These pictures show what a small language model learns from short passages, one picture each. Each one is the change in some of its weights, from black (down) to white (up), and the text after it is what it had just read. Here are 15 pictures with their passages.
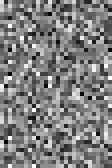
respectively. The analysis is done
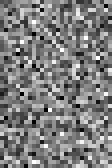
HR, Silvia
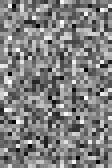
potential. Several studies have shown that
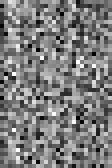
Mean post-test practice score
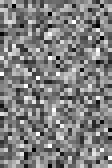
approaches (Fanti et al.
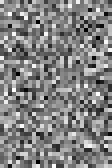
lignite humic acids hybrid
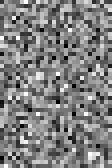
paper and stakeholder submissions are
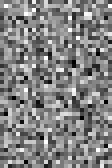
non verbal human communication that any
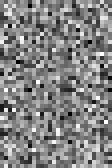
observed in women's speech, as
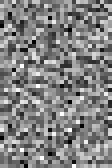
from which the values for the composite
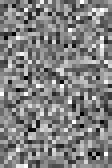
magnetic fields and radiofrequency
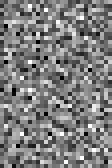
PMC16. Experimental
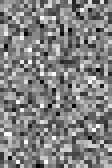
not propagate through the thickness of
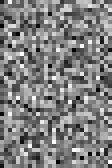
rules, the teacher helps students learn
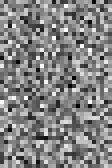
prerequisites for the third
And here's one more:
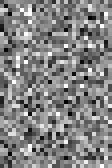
democratic deficit,
